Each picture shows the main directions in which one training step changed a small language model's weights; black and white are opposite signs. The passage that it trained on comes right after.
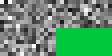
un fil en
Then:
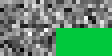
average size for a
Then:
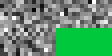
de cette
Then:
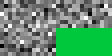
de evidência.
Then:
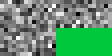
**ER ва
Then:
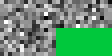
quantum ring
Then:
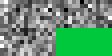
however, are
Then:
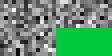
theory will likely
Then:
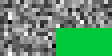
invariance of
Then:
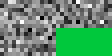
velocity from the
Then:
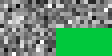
shows the calculated
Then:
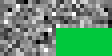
Prozesse als
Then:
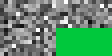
thus achieving our
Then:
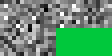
la calle con
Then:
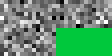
И БЕЗ
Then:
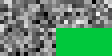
уровня в
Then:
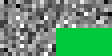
matnlar bilan
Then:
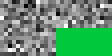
va oferir
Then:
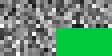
moderate sample
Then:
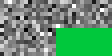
system involves the
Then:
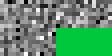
BRT model
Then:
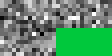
with a given
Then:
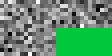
to you about
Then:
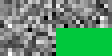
For instance,
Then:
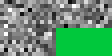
formalism used
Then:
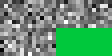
plots the
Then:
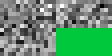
que atuam
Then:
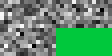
each node has
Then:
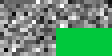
Fermi level
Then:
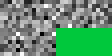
distances in the
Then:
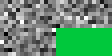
two components of the
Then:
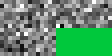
the utility of
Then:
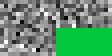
note that one
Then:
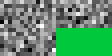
de cada uno
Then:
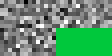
velocity relative to
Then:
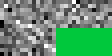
The reason
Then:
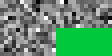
also discussed.
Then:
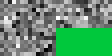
yana bir
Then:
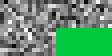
thermal properties,
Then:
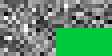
direito à
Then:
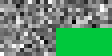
в основном
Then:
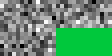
à evasão
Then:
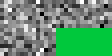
in mediating
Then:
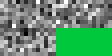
atua na
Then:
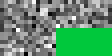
- b) el
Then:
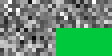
que plantean
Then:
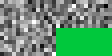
system is in the
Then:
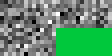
constant $M$
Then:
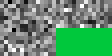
system has been
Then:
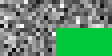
then suppress
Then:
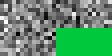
To color the
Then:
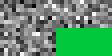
\newblock {\em
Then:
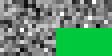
criar algo
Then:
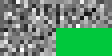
Lin and
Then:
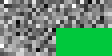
the duty
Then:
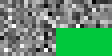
smooth in
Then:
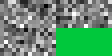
partir de
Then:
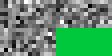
are not essential
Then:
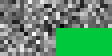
and the valence
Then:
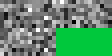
would require a
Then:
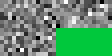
presented in this
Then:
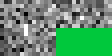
el riesgo
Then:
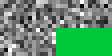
cross sections through
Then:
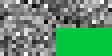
the transmitting
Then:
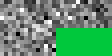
over a preset
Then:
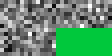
scenario to the
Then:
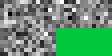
pure state,
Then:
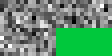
transmitted on
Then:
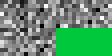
S_t in
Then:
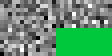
given as, for
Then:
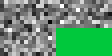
meshing size
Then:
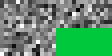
is unaffected
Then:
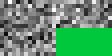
is whether
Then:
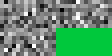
denomina como
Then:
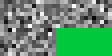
natural and social
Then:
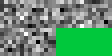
and take
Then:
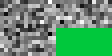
a heat
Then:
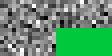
work, we have
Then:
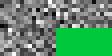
maximum node
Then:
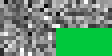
plotting the
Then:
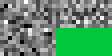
particles (in addition
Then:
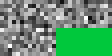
expression for a
